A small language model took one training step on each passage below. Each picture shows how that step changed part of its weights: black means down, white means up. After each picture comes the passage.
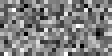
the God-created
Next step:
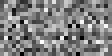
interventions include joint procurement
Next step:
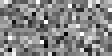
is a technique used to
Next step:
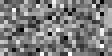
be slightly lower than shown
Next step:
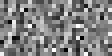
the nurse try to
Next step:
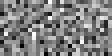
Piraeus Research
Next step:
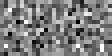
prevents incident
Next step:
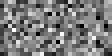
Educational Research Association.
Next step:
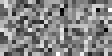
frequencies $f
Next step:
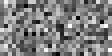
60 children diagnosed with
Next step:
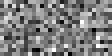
included age, sex,
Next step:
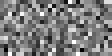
without the concepts. These
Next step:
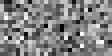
GRU's average
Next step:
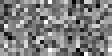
retarded psychological,
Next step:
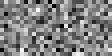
Since control of the
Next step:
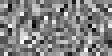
in India: 36 countries
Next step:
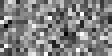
Adinda van
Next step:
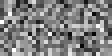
national, and regional research
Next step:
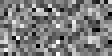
of financing choices
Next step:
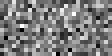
the notch. The
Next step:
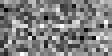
the Benson's
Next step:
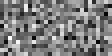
palliative care
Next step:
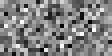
3-day forecast
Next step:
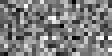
Macedonia, the
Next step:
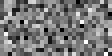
archiving teams. This
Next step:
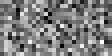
showed that these activities play
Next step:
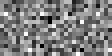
attacks where the
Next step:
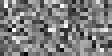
effects. Additionally,
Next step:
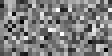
others. Although in the
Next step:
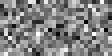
values for the bearing characteristics
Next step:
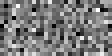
world surrounded me.
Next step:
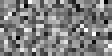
significant ($F \approx
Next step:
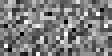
On his return to
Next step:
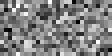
ground, pressed into
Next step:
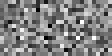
modeling of menu
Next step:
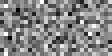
structured as follows: After
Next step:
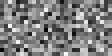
Our knowledge of the world
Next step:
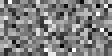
based on rough neutrosophic
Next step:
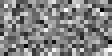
affects those of working
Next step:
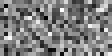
Sri Mulyani
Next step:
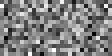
and a history of
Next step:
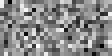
Abstract:- The
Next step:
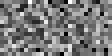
birth weight. 70%
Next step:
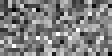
sense of anguish
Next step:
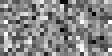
represents a distinct word,
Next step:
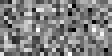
\langle A,
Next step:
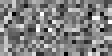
about 30 m beneath
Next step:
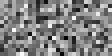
output from the contour
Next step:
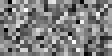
carefully. The important
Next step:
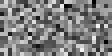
– air terminal zones
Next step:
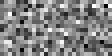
developing countries have been
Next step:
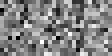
filter paper and then
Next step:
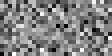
by biologically active compounds
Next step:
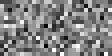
the teacher's ability to
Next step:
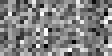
many biological processes that
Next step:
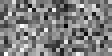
the ICT-based healthcare
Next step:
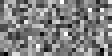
assessing its integration capabilities with
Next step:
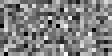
10 Urgench
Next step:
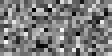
of hygiene products
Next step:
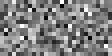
the BiSC (from
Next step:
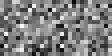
study, the effect of
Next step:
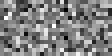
there will be a brief
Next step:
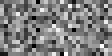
and pupils are
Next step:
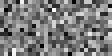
left in giant
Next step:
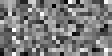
specification. To reach
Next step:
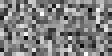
by hand by a large
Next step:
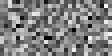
and Head of International
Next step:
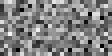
diffusion used in this
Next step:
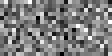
over the same time interval
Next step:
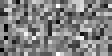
AB . We
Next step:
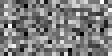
2008). These differences may
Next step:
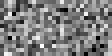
his appearance as seen
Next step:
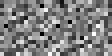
Label For those
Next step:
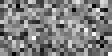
population dynamics of fish species
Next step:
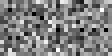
leverages computer vision
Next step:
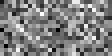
making for material development
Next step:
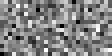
Grapes were
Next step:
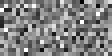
currently not yet in use
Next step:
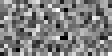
used in this study which
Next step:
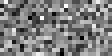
know I don't know
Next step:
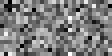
temperature. III.
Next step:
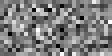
of compressed work on
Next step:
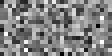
technologies is essential for monitoring
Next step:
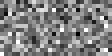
a plurality system
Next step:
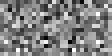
given with relevant assignments
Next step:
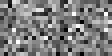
elections. With the
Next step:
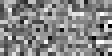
heterogeneous geological
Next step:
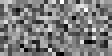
chloride (30
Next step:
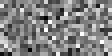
it as "an active
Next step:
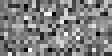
en el proceso
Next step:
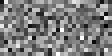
tropics and
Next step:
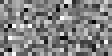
egg was estimated to be
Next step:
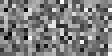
(2017) states that
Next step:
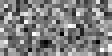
because they have special
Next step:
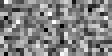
Viterbi paths
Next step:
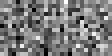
Specific gravity of
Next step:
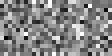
University in the State of
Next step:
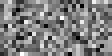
Therefore, the performance of
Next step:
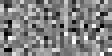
The electron gun to
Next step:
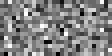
Ask my students
